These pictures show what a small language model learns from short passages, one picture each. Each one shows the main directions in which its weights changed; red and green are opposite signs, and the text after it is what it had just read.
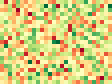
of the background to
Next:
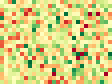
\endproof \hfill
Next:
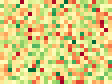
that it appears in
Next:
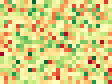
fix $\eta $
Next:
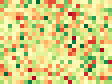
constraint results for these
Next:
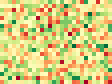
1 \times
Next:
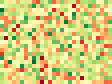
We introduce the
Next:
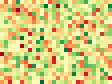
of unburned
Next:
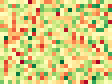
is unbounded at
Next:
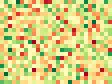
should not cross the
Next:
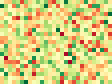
as a function of
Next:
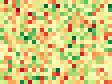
of the vector
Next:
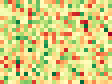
failure of
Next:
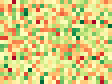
the horizontal line.
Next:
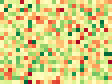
non commutativity
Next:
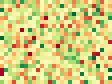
microscopic description of
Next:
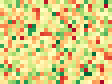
can be seen that
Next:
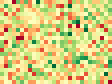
error probability of hypothesis
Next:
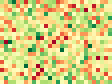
link $K$.
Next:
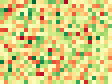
at both large and
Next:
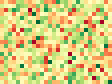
no non-trivial
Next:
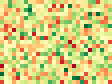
\colon B
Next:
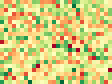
the stabilizer of
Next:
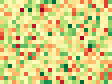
s$ then
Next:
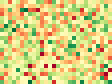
Applying Theorem
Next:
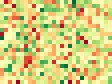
a cocycle
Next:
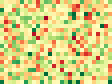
The resulting electrical
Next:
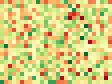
results computed from the
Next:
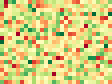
actinide ion
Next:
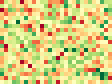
by induction, using
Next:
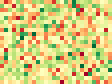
a single image using
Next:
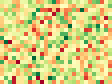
key $r =
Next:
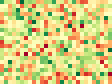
times, in
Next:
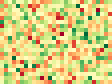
concepts and
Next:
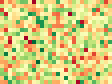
compactly supported and
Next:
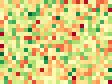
it as an optimal
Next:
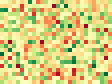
0$. On the
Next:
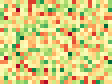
graph of order
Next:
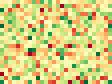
$\Delta \times
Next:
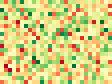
by comparing the corrected
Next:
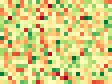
Then, the
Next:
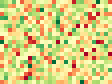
\partial I)$,
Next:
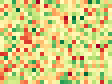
study of differential invariants
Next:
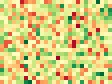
system, paying
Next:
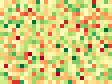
show the value of
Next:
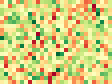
which follows from the
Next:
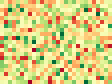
consider all combinations of
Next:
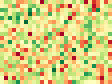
such that it exists
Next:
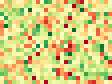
zero, we may
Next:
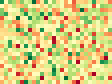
account or requires an
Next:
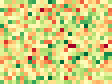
1 for any
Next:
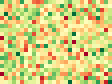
modeling. We describe
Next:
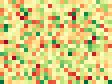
+ \ldots +
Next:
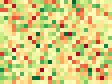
a large integer
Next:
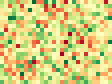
points for a
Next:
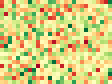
and $g$
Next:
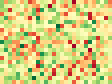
G$, which
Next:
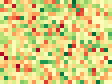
a function of
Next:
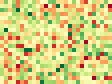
of electron while in
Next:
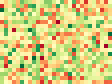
we compare the
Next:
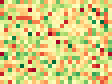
% If you have
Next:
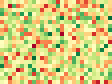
in the following
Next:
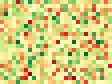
population. The transition
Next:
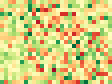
d$. \medskip
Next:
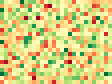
into time variation of
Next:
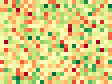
of their formation is
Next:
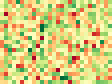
quantum relation the
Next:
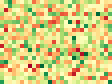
\qquad \qquad
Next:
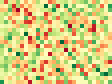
of seeing the
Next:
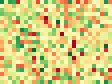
various times the
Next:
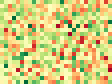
must be a
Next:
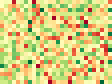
is even stronger.
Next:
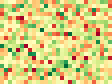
if $d
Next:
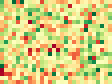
crude approximation,
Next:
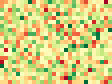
and does not affect
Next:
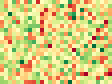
corresponding integral domain in
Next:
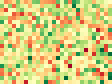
the individual links,
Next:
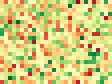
summing over
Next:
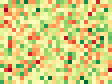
invariant ergodic measure for
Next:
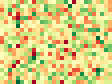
marked point} along
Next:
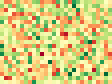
the local geometry of
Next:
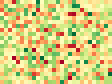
Thermal benchmark
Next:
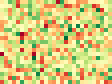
meet the
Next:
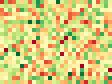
dashed lines indicate the
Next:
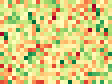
which do transform
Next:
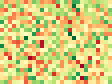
the entropy distribution principle
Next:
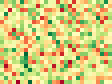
motivations on how
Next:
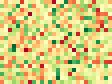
that an entangled
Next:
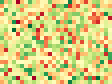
relevant dimensionless mover
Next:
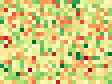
the nonminimal
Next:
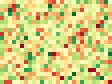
and cathode
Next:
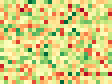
Fe are mixed in
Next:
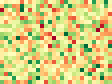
-1) circle
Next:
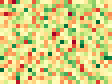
scalar fields order by
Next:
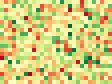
is \Ps
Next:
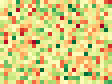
obtained under the so
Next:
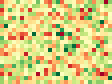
In addition,
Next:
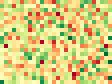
because a graph is
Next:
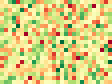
order statistics was found
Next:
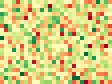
\in G$
